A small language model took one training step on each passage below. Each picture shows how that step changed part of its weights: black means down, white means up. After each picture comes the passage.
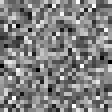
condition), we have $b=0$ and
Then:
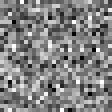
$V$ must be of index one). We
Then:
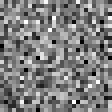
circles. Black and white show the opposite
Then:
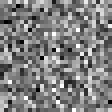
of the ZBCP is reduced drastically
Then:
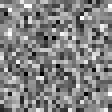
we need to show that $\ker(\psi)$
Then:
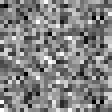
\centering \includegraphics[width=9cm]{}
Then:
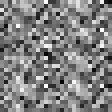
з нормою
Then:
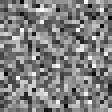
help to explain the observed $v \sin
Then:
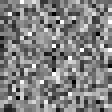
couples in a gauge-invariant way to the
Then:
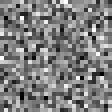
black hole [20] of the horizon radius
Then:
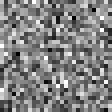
extremal phenomena (high-energy and high density
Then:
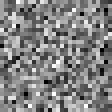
linear discrimant analysis (LDA)
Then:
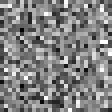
managed to overcome the difficulty of
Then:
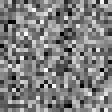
principle for stochastic differential equations when the coefficients also depend
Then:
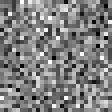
a plateau. Combined variance of
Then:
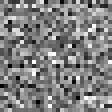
vertex has distance $\bigoh(q)$ from
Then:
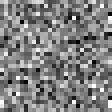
low and high accuracy modes. Note that the number
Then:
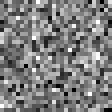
gas recycled by stars (Maeder
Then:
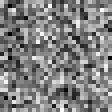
be small relative to the inverse quark mass, resulting
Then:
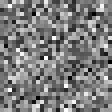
synthetic series $S_{base}(t)$
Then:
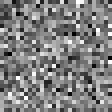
$B+B_2$ is semi positive
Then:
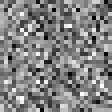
state} \pst The system we are going
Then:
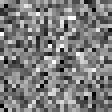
The kink position does not significantly depend on
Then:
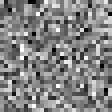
that guarantees ghost-freedom
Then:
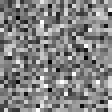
serving as an important probe of interband
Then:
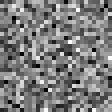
the based root datum of the Levi
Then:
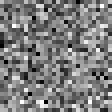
$r=\epsilon$. \subsection{Field
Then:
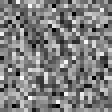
have a unique colour. Let $\mathcal
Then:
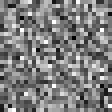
equilibria to the origin. Consequently, stability
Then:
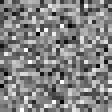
Cohomology of special points in the family
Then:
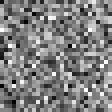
and added in quadrature the original systematic and
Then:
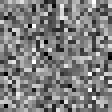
let $E$ be the `bad'
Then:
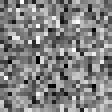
\end{eqnarray} for all $X
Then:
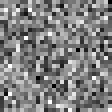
correlations. \emph{Acknowledgements.} We thank
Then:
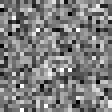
entering the matrix elements in two dimensions are given
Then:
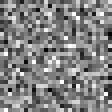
we explicitly distinguish between two sets of parameters: the
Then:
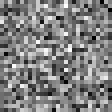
a softmax function to these outputs, their
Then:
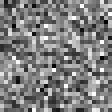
take the minimum of the starting step-size
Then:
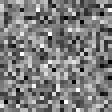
how the static spin-structure factor $ \langle
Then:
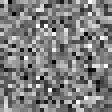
and $\beta_s$. The results are
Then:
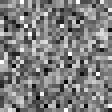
of the pressure; concrete examples (such as
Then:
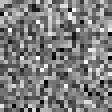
given that one knows the $\theta$ dependence
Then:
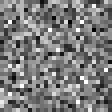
consumption for the Time Agnostic
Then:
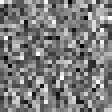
system despite being affected by them. For
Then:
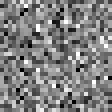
constant time slice through the horizon is written
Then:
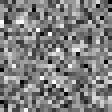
\end{lstlisting} The parallel
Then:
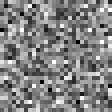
directed in the sense of Galactic rotation, and
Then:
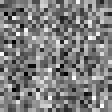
the corresponding neural network ansatz may represent only a
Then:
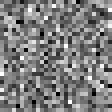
that $\PU({\mathcal H})\simeq
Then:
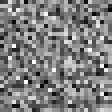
that for any positive integer $\delta$,
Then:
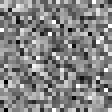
imaging spectroscopy while the temporal evolution can still
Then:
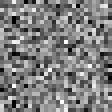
one possible avenue for simulation of this
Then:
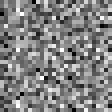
new bounds for problems concerning the representation of almost all
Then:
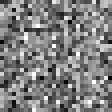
injective and is a submodule of the
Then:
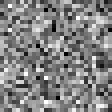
China} \affiliation{Amherst
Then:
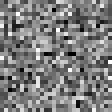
occurrence of this phenomenon. In two dimensions
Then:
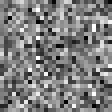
Lemma \ref{gen b lem} it
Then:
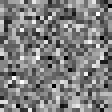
\in \mathbb{T}^*$ are said
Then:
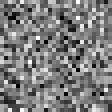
of the local electric dipoles formed by the
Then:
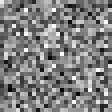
panel: Comparison of $J_{IT}$
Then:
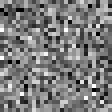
viewpoint because it leads to the production of the
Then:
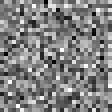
we take $Y$ an sufficiently small open
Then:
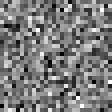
dense linear subvariety. Consider the unital
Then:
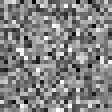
be measured directly, the obtained measurements contain time
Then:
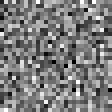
The dimensionless expressions can be directly compared with those
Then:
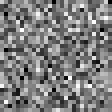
approach unity. Therefore, the radiative acceleration tensor
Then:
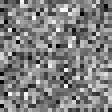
a sequence of fibrations at first. Let
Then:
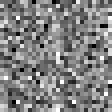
an algorithm for computing the tableau of the orbital
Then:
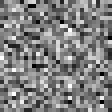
terms of the complete single-quasiparticle
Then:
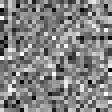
and slice-wise interpolation modeling
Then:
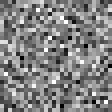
\right) D\left( 2 + D
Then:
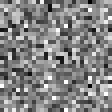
same as that for each condition in panel b.
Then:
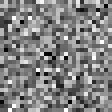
density for thermal sweeping according to our
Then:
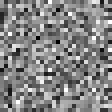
important role in physics, particularly in the resource
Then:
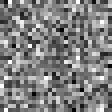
by means of finite Markov chain and its invariant distribution
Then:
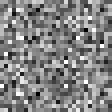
of Physics, University of Alabama,
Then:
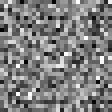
in Section \ref{sec6}.
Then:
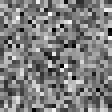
4$. We will deal with the three cases
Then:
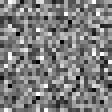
there are more classical than quantum sources. This implies
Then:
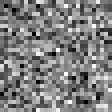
function, but the same proof goes through).
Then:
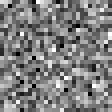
get into the details of hybrid projection methods, we
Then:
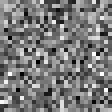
functions. The symmetry under permutations are given by
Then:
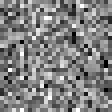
a higher velocity dispersion. As shown in
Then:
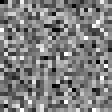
in Section 3). Then the case of adaptive control
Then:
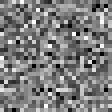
In the case of the sum of \(N \)
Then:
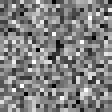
$G\times G$. This subset is the
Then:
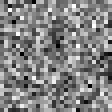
Lagrangian that is responsible for the physics of
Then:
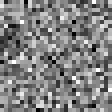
face of $P$ if and only if it
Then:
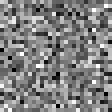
measurements are then trivial, because they automatically
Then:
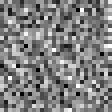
for (\ref{eq41}) we need to
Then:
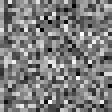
\square \section{Truncated Gaussian fields
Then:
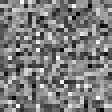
was set to match the sampling rates of the experimental
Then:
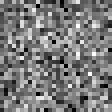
how much it is affected by the additional
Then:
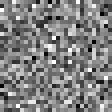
since $q_i\in D\cap
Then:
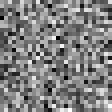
not robust to interactions. Coupling two
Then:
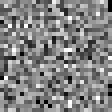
hold.} \textit{Take for
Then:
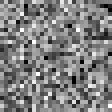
where the function and its derivative, defined in the
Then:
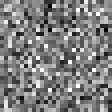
moreover it is finite. The cardinality of the
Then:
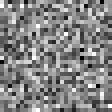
the scale factor of the universe, and the
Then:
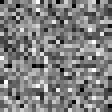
the right and left moving modes of the 1d
